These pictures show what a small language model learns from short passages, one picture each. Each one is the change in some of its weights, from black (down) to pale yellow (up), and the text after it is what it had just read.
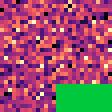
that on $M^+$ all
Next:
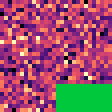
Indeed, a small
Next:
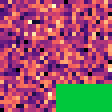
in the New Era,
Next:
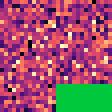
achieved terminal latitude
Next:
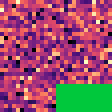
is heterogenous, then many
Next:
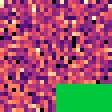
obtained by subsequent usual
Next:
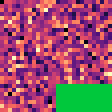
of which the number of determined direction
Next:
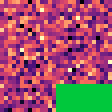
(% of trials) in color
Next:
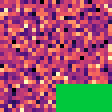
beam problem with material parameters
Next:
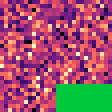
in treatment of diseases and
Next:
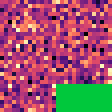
\subsection{Zero-distance effect
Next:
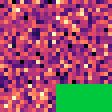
gradients and slower flow
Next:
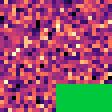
is convex with derivatives
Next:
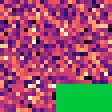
to the data directly using the effective
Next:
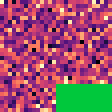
to understand how RVB
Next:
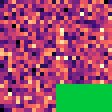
of the disk $\D_R$,
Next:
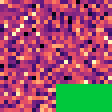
following independent probabilities:
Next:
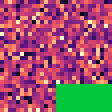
in Context We also searched
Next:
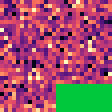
compared to the 2nd week
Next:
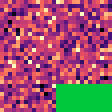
step, we apply our algorithm
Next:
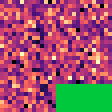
as these two conditions are based on different
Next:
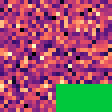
of C to the band structure. }
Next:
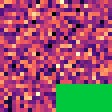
anesthesia of the operation
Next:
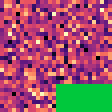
$J$ should be {\it
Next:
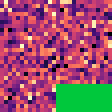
varieties, from the information of a
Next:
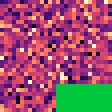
of exactly zero association,
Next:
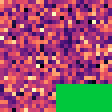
functions f and g are intersecting
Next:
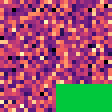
done by impinging a
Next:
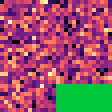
possibilities; (i)
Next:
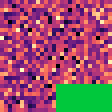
complex $\mathcal P_\cpx$
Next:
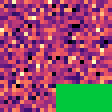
soil: some recent developments.
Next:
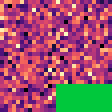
value successfully explain
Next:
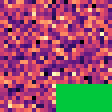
machine learning). Over time
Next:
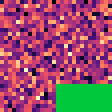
of $(X,\tau)$ such that
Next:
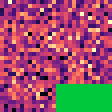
\log Z_D(s)
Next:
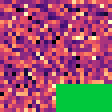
residual component from
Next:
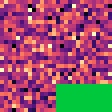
Schwerin's rental
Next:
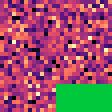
the beam size of the generated
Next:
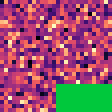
models often involve spatial
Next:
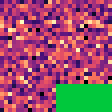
rate of events by the stellar
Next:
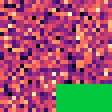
Gordon McKay
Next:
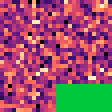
a punctual magnetic
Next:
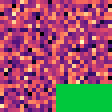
means that any edge of
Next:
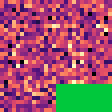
\k$ for some constant $\k$
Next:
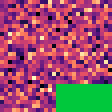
Silver Oxides
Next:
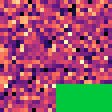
color change into blue or
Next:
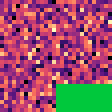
Variational integrators are an
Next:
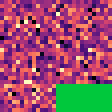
From the mathematical
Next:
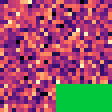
in which the electrodes are placed
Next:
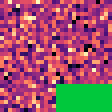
and extreme temperature. In general,
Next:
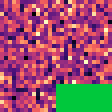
with compound (V). The
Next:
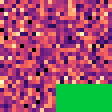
arms, as well as for the
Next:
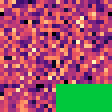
respectively. **Fabrication of the
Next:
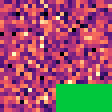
the study sought; 1.
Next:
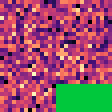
results. This paper is structured as the
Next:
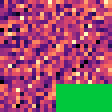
of the section marked by a
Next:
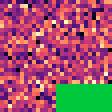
between the shared information between
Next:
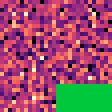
\definition An ideal\fn
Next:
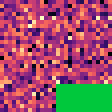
by performing an escape
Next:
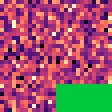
then introduced our approach by explaining
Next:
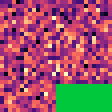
on a real rank $1$
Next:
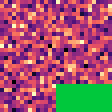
instance older top-rated
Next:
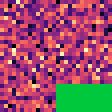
{\frac{{\partial \sigma
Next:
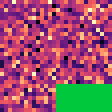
the soil resulted in higher
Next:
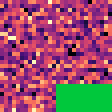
Testing Hypotheses
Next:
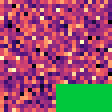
Lemma \ref{tiltcrit}
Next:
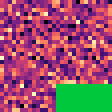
to the Weyl--structure
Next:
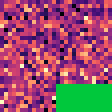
the energy spectrum and the
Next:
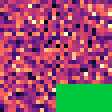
limit taken before the
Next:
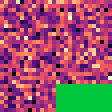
Potential on The Development of
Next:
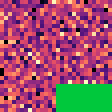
given belief states of the given
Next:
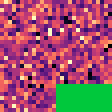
guesses relating to the
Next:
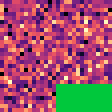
76. - [Marcus and
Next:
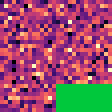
hazard. An additional
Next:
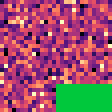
isomorphism $\vartheta$ appears in
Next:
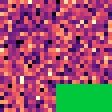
scenarios. Simulations
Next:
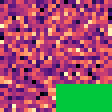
of Volumetric flask add
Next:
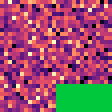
verify this it suffices
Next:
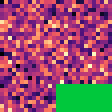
of the generators involve the
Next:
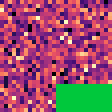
at a given point of $X$ and
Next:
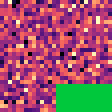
Officer, THQ
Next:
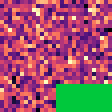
and gate projections) are most
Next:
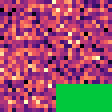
\times 512}$, the cluster
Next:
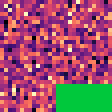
small regular simplices of edge
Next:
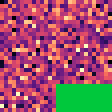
have realized that citations,
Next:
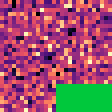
x)(\forall y)\
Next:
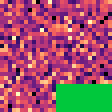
and (for some collective
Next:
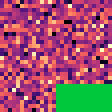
be used. The presented hazard
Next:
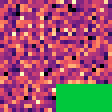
simulations, they observe the
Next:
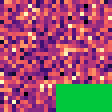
sketched in Fig.\
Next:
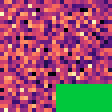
contact pressure density
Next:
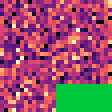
in terms of $f$ and its
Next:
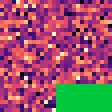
due to the friction. This
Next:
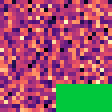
at SMA Islam
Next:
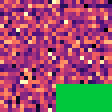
\widetilde{\rho} = 0
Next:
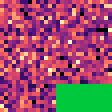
inductive proof. (ii) The
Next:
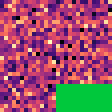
Fig. 6 shows the finished
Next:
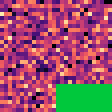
practical skills in
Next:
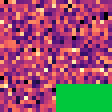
that with this operation, the signals
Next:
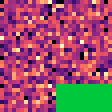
vasculitis, and
